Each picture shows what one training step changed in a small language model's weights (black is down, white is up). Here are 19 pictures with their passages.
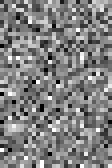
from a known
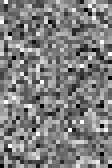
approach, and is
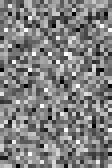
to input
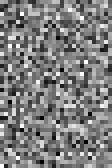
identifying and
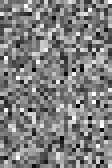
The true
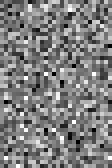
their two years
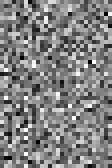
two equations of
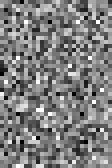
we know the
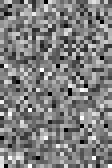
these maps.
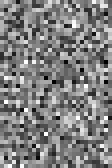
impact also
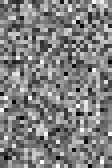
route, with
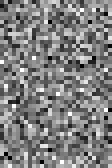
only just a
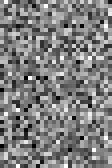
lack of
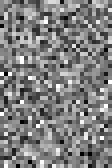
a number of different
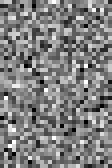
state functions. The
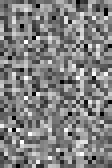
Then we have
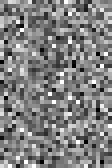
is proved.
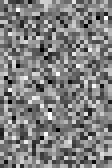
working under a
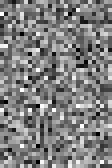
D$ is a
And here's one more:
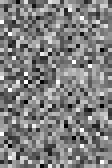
collection and
